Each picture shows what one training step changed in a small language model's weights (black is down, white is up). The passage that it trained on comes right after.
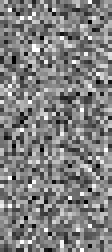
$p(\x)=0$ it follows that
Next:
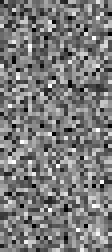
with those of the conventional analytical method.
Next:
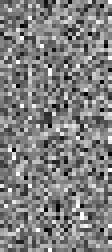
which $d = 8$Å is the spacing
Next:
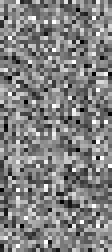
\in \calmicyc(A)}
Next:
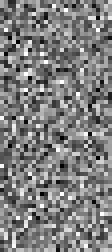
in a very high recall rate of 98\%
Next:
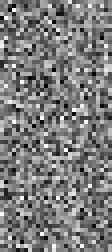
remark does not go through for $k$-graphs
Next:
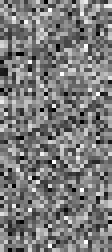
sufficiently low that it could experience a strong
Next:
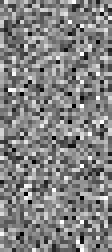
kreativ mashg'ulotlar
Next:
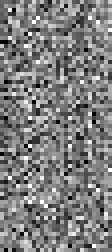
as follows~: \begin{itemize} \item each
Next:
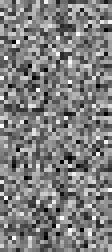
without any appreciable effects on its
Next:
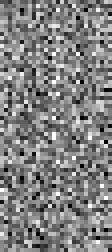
Всі ці обставини
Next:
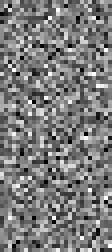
\mathbf{N}$ in the process). Gordon
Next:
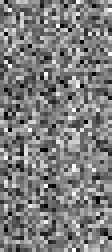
This work has been supported by the Islamic
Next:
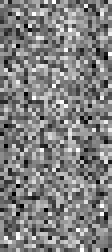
de pesquisas com células
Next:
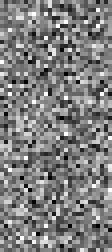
bo‘yicha MDH davlatlari
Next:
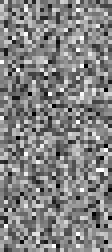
Центральный Банк
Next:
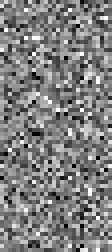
qilgan. Ular XX asrning
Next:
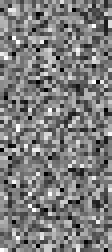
from the inherent low emitter
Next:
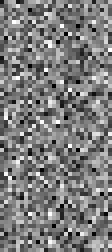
[H]=[H]$ such that
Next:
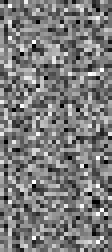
maktabning faol vakillaridan biri
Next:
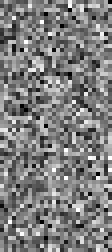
a sudden change from a level road to an
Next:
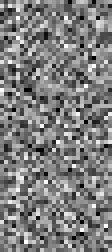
Polyakov, A.M. The
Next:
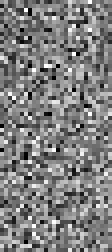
\begin{lem} By further applying a
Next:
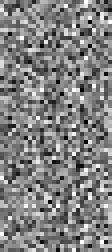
arqueológico - ▲
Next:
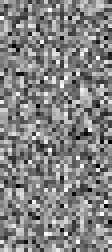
dapat dilihat dari kepuasan
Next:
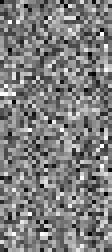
check of the relevant dimensions shows that there are
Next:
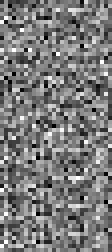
symmetric complex linear form with values in the normal bundle.
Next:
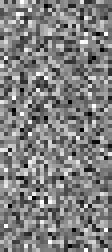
ranges, $x \sim 0.11$ and
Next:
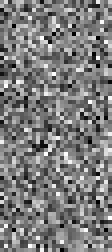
red blood cells, have a high
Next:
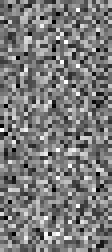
leqno]{article} \usepackage{amsmath,
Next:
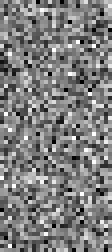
$B$, \item the sublink
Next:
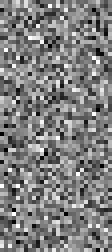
as obras permanecerão registradas
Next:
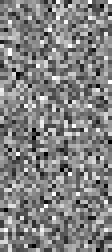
the charge radii of Na isotopes
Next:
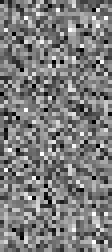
доставките е друга
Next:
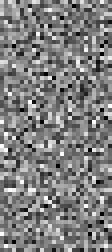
which we assumed a flux density of 0.42
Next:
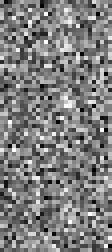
distintos, esses dois
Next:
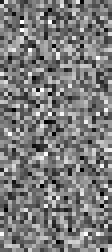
polarized light. As found, the number of
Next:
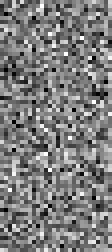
the mass in the old stars, with twice as
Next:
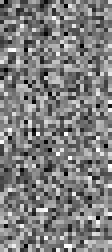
a.s. By monotone convergence,
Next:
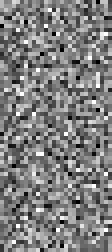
pewną formę pisania
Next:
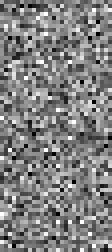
the corresponding chambers coincide,
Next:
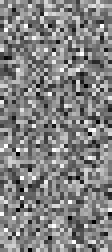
him for the Order\footnote{\,\small
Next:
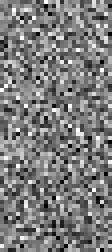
triggered by the field higher momenta can
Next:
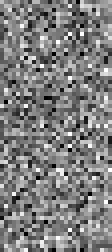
iron data, \Cloudy\ can also
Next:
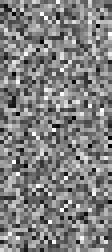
2$, and for $d\ge 2$, the
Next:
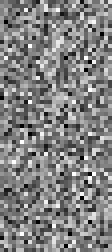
claim is proved. Consequently, $\ker
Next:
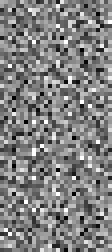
leur biomasse¹⁹. La
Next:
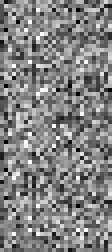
and James Kennedy.
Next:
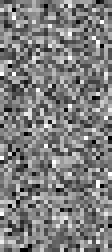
still at $k_F^\sigma =
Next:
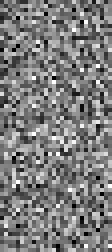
CNRS, UPMC Case
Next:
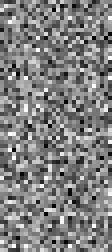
R^1. $$ Let us denote $$ M =
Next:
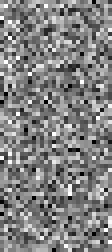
\in P_k(\omega)$ such that
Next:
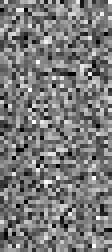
reveal an enhancement in the integral
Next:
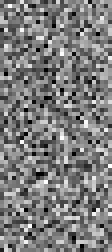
Ru increases whereas the Cu decreases,
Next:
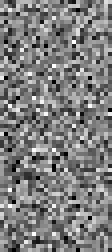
numerically investigated their minimality depending on the
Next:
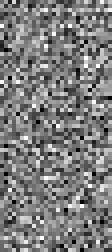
contour $C$ consists of the rays
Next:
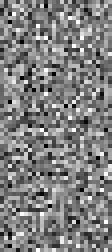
we can define \[\lb{004}
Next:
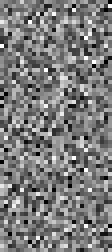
and black hole growth. \end{abstract}
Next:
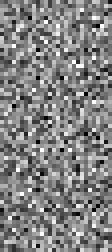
Analisis sampel dengan
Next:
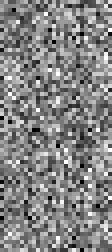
\sim \C(G, F, \omega,
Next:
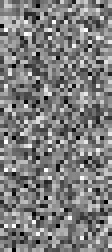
maken. Het functioneel benutten
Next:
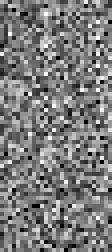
disease model with a convex-concave
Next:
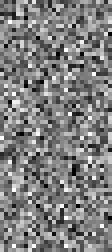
ukur. 2. Simbol
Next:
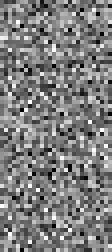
exhibited, and it is shown that such
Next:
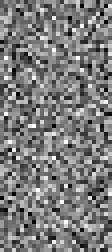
idiosyncratic style while
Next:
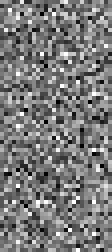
process of group formation. The groups formed in this
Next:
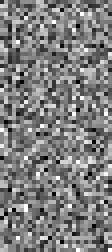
образом, можно сделать
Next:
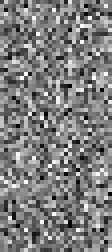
because the formal connection at $0$ is
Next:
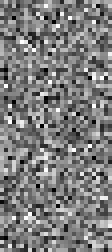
the full domain $\mathcal{D}$ at
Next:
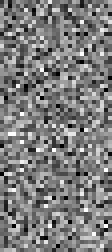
strongly depends on the specific value of the parameters. For
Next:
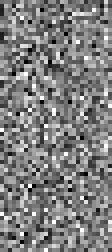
rotation periods of intermediate-mass
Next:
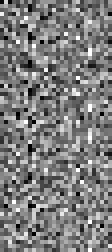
культури майбутніх
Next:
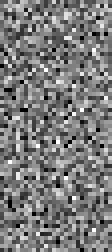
long-lived and as such is not a component of
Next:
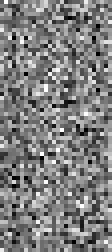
cunoștințelor mele la
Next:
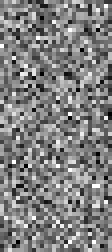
das Tecnologias Digitais de
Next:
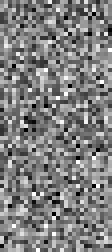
association in the digraph, AND,
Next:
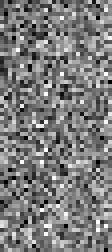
model, in that each can simulate the other,
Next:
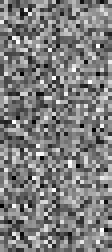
банк хизматларига
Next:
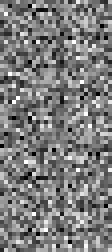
Tchaikovsky National Music
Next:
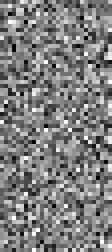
& Hayes A. F با
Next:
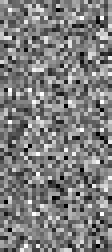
celosos sin duda de que
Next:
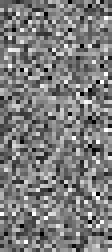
Chapter 3.2): The following
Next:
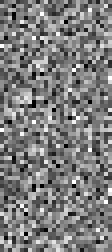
% JLRS-ova provodi
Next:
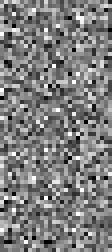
Qonun hujjatlari milliy
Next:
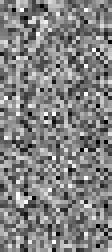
і підкорює природу,
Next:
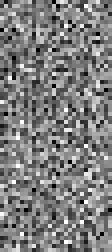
increase the statistical power and open up
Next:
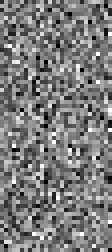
respectively. The diagonal design is inspired from previous
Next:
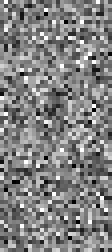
definition of S\"orgel bimodules.
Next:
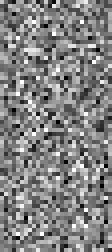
are measured in the units of ``recoil
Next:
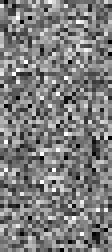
condition in traditional cognitive
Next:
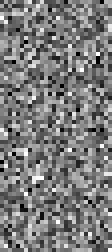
в городах можно решать
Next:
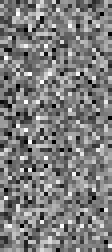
Минскому [7], фреймы
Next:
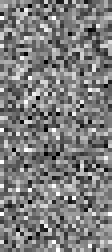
berdik. Musiqiy bilimlarni
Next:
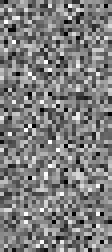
of each clause $C_{j}$ will be
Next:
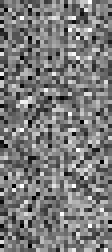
\end{proof} \vskip 3mm Recall that
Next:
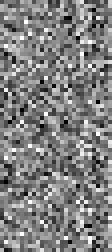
in the Kanamori screening, which
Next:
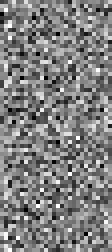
expansion, we found that the LO KK
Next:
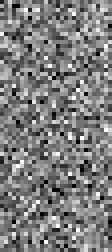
see farmer satisfaction on institutional performance
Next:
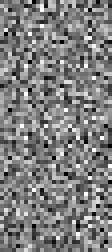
$A\rightarrow 0$ the degree of differential
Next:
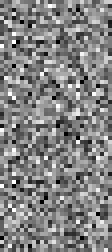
}\quad \ds\sum_{\alpha}
